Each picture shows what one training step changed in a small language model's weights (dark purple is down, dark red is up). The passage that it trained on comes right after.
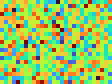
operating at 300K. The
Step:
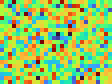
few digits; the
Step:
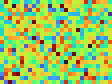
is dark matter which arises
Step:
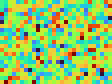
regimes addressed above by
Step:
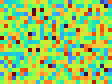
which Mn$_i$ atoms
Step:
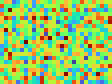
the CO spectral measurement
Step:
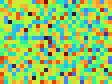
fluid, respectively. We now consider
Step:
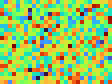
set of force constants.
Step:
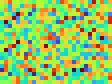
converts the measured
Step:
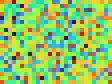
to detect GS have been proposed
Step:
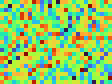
temperature superconductors --
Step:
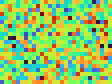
fixed points of a physical
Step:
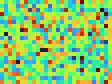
of decoders. We show in
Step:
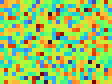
be, to a good
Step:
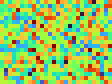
the ambient magnetic field has
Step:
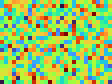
up the task of
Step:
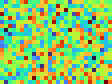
we discuss the status of the
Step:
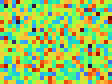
still being computationally
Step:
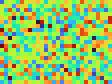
the Research Grants
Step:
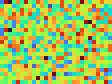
\begin{abstract} We
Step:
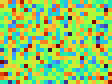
using the SLEPC
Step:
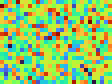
at relatively higher negative
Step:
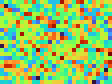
communication systems. The vast
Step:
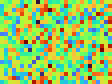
difference between the number of
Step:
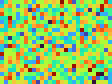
in practice, by
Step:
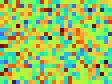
in \cite{IKL}.
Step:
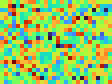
AgNP and each
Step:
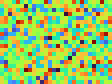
stochastic GW
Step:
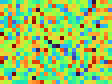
at time period $t$, called
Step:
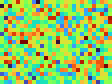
and the tiny difference between
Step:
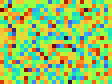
laws and to the constraints
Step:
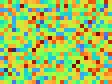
The photospheric velocity is
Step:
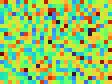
list, including the number of
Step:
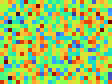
micrometer scale,
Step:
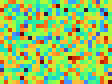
cores. While this
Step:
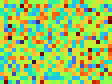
slices for the overall energy
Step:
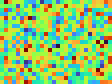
steady state shear
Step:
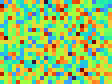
\mws), to perform
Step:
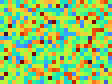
bath energy, they correspond to the
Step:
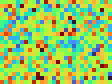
$D_2$. The different
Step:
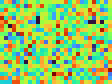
debris can be made
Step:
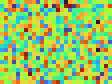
other GNNs, the performance
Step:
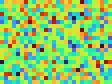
some conditions on the measurement
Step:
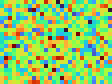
in a parametric representation
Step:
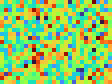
of the Heisenberg
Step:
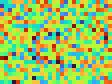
\hline \vspace{-1em}
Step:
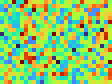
other parameters are obtained from the previous
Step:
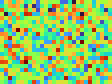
be exercised when a
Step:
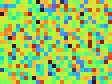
Community Fusion process
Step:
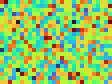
the reconstructed images.
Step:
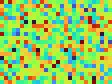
of Technology, P.
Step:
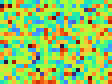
from the tracking of magnetic
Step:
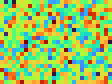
network with human.
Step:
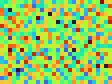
various measurements (see,
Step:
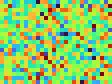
jet are several
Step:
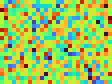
then finds \begin{equation}
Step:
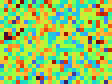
vehicle network.
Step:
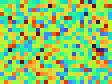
over all $q$ is indicated
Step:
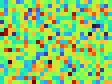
range temporal correlation feature of
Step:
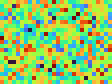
fact that shear and
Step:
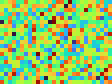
plays by a given user contain
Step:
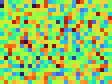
evaporation at room
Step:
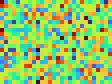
algebraic framework
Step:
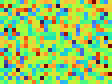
embedded in a larger
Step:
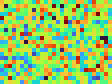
does not hold. We can
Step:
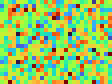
$\mu$ is detuned
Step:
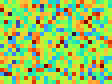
This enabled us to
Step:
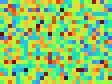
T_\gamma G_0
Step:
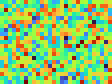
turned out to be the
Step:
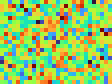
\Return $A$
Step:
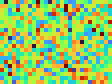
carried out at the
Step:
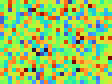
to construct approximations that have
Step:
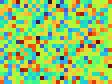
thermalised gas at a
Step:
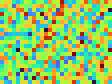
fluctuations from the
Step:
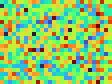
tokens, identifiers,
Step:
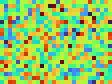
distance ($D_d$) on
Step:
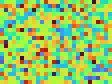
$GeV^2$ simulated
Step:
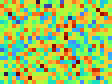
the key rate is very
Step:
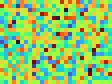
had to propose new models
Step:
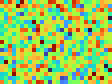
imply that any choice for the
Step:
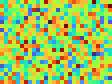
stability procedure using a
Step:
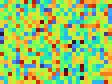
**Method 1** defined
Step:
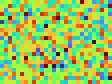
relative frequencies of these
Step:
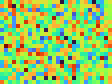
ARGUS pointing when
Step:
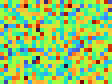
move while other portions
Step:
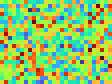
of the total sensitivity is
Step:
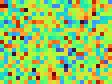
our noise as before
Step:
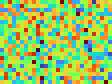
The diffraction patterns were
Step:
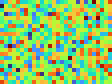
indeed verified by direct
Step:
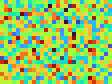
negative terminal at
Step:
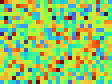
Then we substitute the
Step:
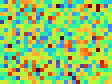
found in our previous screening
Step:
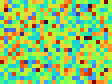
be made for tritium
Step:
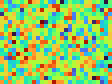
Activities such as
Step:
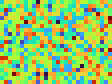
one resorts to approximate
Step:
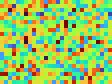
flow in the mKdV
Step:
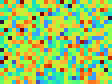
estimation techniques for
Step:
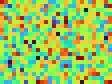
imposed on it. We note
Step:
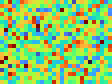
Machine learning and
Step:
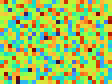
its energy density in the form of
